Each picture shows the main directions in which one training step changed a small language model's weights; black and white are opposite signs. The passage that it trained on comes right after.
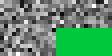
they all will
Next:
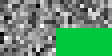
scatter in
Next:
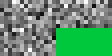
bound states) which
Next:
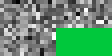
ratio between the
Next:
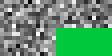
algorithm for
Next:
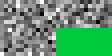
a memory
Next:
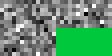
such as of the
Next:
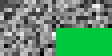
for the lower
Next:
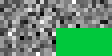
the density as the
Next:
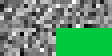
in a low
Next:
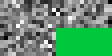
what is the
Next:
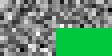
to better
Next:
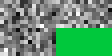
We provide our
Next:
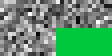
and the a
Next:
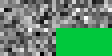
of sustained
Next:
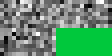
been treated
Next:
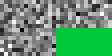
on the single parameter
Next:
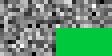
forest is
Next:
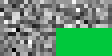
Table 1.
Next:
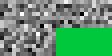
site. The
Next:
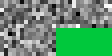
are collected
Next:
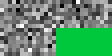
is best defined
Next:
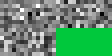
grid has a
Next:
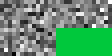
the objective
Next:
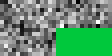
A (in order
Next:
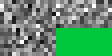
direct input to
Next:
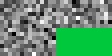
the cell
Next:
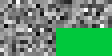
and Baym
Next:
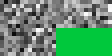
we get the
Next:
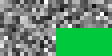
that is not an
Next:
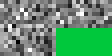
Car from
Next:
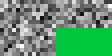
is to the
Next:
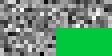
extend the
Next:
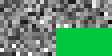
the system at
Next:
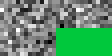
a small spot
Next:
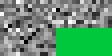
two jet
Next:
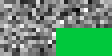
discussed in the
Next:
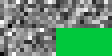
to known
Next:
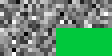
Phys. C
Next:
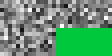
density is that more
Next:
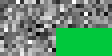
$ of various
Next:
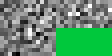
the radial
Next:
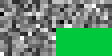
state. Since
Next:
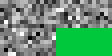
This is the most
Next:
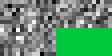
the denominator
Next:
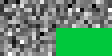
we utilize
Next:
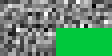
(blue and
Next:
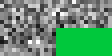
processes of
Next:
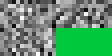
and common
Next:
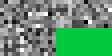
clusters in different
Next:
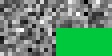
the field of
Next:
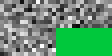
it therefore possible
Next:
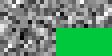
going to show
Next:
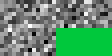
when injecting
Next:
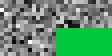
diversity of
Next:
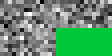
so, it
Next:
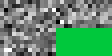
Thus, we
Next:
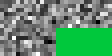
which such a
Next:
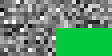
most events
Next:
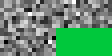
this energy problem
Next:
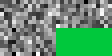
data presented in
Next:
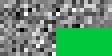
are fraught
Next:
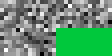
and signals
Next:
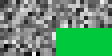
to fast and
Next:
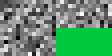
for four and
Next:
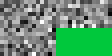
the fast
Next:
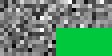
is \bb
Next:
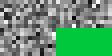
results for the
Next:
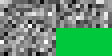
FI, one
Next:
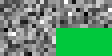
the original
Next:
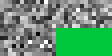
that this is
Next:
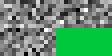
discussed in
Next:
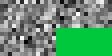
$A$ and
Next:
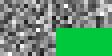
on the condition
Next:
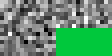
to recover
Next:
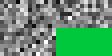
fracture even
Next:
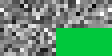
low temperature limit the
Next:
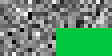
the term acting
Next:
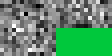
{\it a
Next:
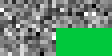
region of the
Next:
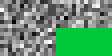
first recorded
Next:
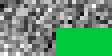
in order. We
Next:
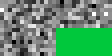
a larger scatter
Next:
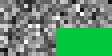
small: a first
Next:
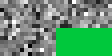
sample, a
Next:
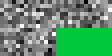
method (see
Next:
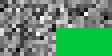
is of value to
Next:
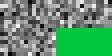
feature maps
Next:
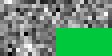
1} and
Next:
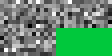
Thick lines
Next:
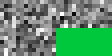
approach, and
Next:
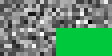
the transverse
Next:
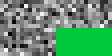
physical parameters of
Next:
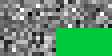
grid is such
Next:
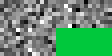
the excitation
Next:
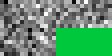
(in units
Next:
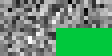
which must be
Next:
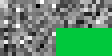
the array and
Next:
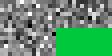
transactions and
